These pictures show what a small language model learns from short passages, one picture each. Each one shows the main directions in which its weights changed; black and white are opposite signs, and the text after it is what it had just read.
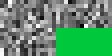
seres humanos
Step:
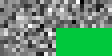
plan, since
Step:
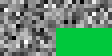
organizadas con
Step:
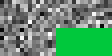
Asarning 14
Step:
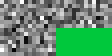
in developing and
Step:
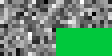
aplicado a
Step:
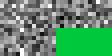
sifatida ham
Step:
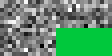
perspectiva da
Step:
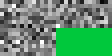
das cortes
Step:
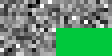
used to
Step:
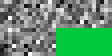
nível de
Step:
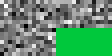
Marx na
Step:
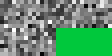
the domestic
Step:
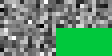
nima uchun
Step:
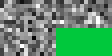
dapat menerima
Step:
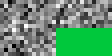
contra el
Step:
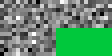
of various
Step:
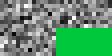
gênero pelo
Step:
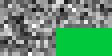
en la investigación
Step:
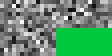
climatologia é
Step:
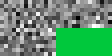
the tragic
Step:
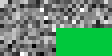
da minha
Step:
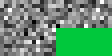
daher ein
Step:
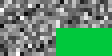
estudo foram
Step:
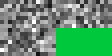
university during
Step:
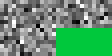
sowie die
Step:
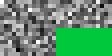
євро на
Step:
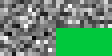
die breite
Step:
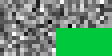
e art.
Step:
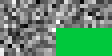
os eventos
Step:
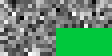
Sociais E
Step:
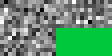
de protection et
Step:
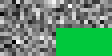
on the development of
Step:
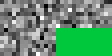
clientes da
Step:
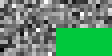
bu shahar
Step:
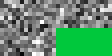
que desarrolle una
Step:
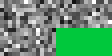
primer momento
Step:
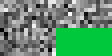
подходов к
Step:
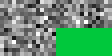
lar asosida
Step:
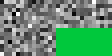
Artes e
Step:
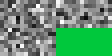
não veio no
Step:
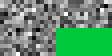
est en grande
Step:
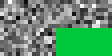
melhor forma para
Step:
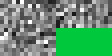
On the
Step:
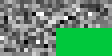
Dios del
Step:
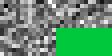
“é o
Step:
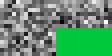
дії або
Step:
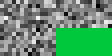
theory of the
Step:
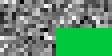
na tych
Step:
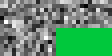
la question des
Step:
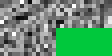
chí SL
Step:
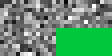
no processo de ensino
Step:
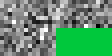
dieses durch eine
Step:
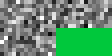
empresa Bela
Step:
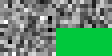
new modern
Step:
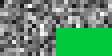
talabi, aniq
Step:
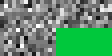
que se publican
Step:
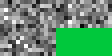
nombres de
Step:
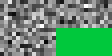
eng muxim
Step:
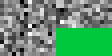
el tema
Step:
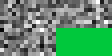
во всех
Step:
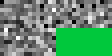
tam sağalma
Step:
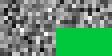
express their
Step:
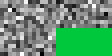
na educação,
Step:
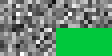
в теорию
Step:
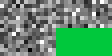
that support
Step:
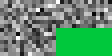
ИИ в
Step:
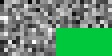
bir guruh
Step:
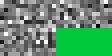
Bu nedenle
